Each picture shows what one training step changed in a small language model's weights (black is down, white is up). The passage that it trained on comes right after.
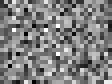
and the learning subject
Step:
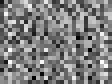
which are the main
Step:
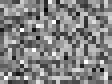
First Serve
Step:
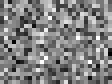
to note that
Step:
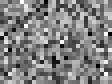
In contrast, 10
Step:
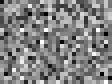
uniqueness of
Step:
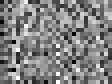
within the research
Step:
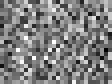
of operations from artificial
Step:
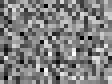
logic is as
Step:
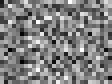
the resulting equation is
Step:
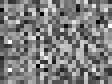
tend to occur in
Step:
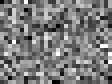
as statistically significant.
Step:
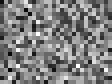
the status of the
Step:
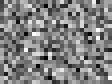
each leaf node represents
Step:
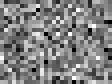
diagonal represents the
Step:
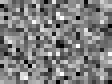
often appearing
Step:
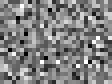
upon reasonable
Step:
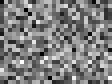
the country's strong
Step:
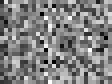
is hypothesized
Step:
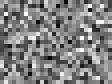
development economics.
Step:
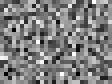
ionic strength,
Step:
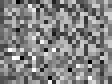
adequately capture
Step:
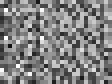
methods based on
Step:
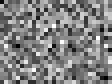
making a diagnosis of
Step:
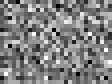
limit according to
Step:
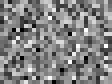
to prevent because of
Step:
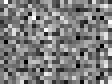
we need to look
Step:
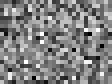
placed around the
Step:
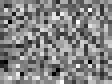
continuing weekly
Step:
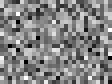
Using Security
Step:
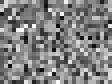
and multicast
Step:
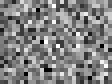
It is well known
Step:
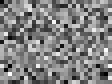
both ASD and
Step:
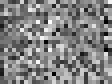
interference temperature limits
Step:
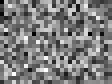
do not consider this
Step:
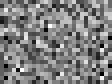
was undertaken
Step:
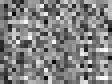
training accessibility is
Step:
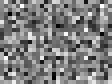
most importantly,
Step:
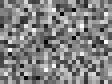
of Education for
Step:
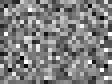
varying concentrations of the
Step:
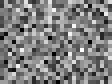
of the trajectories when
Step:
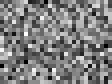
with weighed
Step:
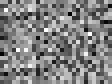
information dynamics in
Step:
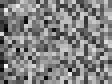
species including 28
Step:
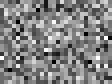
Each block of the
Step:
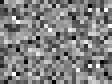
Our first service making
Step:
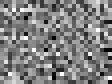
total respondents,
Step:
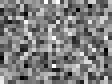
of Mothers
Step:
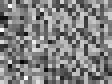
will be made
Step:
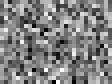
to computationally
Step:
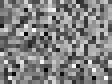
of Medicinal
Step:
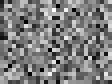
for the same and
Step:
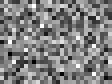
if students are
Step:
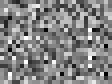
considers four
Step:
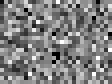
the original image
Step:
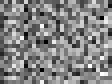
income. Introduction.
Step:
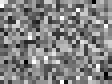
double edged
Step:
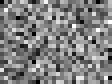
a voice
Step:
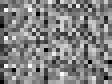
chemical treatments of the
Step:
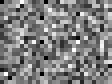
FNAC from
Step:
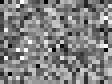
PPRM involves
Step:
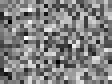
class room environment are
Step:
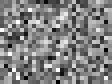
measured brain wave.
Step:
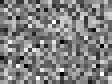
satisfying the
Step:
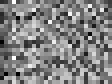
protection equipment)
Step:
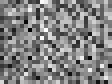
involved in providing an
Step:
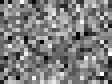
I and mode II
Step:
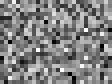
user can get the
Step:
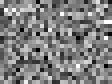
indicators if they are
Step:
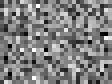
study comprised 6
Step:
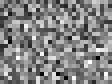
mode. The simulation
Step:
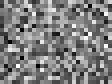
of the agricultural sector
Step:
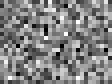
of neonatal
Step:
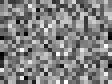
until no further improvement
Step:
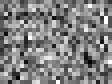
medium interface. How
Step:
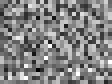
traditions and to
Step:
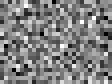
their views on
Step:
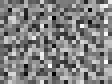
physiological, and
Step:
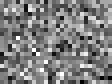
insertion of 3
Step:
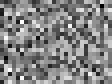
Patients above 45
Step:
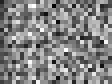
official name of a
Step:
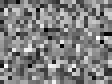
compared with diesel
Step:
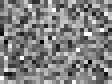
of X is called
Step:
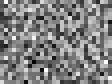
organizations. In this
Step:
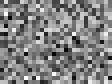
introduces the concept
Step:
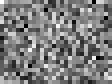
they won't
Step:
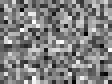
Q2 were carried
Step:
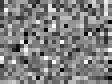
dip angles
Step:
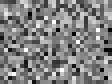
The mean values of
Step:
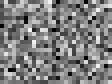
end, the study
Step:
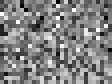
try new things
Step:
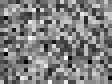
whole mixture became
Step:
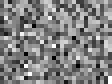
to confirm the successful
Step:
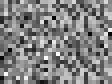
approach in improving overall
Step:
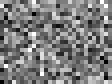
there is clear evidence
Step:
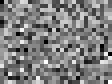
in Ondo
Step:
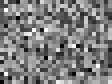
many morphological
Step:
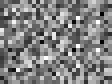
applications that run on
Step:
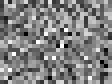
are not however typical
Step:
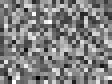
start of project
